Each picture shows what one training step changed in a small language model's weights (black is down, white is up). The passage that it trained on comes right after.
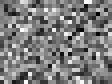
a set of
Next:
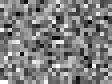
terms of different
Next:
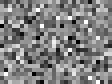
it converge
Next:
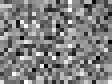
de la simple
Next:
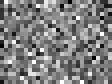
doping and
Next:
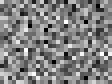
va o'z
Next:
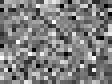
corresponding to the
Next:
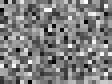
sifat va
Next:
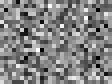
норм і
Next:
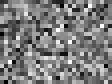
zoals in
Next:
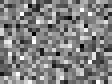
assume that
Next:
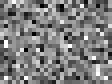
(b) show
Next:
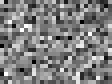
imply that
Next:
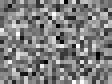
In addition,
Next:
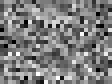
we have shown
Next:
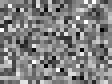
from emission
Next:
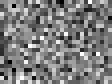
and one must
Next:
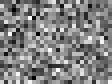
role in the
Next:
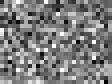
Cu toate
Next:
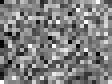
kembali ke
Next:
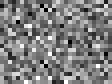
tipo de
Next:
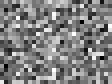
care să
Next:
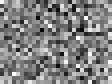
que ve a
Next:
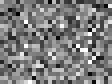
exists a
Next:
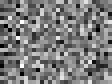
also compares the
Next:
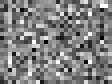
there are two
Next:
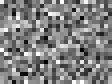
In particular,
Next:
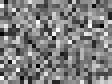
lo mismo
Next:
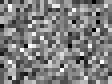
Work and
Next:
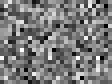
obtained from
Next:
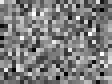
performance with
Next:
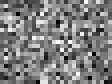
at the same
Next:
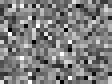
casos de
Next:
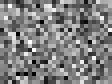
For PL
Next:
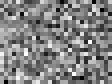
optimization problem
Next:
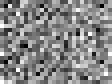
Universidad de
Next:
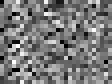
des constatations
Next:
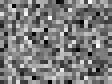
have just
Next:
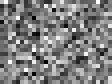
Do Rio
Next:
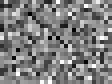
un progreso
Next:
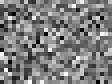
However, the
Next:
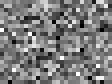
de 2D+
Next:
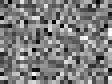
production produces
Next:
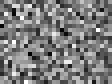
of $V$
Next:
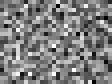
methods of
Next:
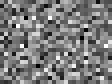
scalar fields
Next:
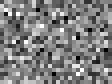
euro do
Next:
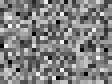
that the the
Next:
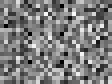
suitable for
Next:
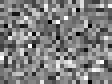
metastable state
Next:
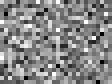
de impressão
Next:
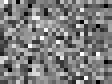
and, using
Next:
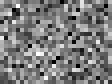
Bond number,
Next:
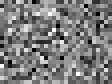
is calculated.
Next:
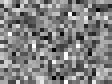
в сети
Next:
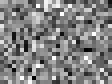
the excited
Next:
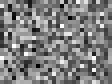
of the system to
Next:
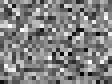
ação do
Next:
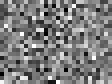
aniqlash va
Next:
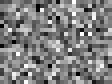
result of internal
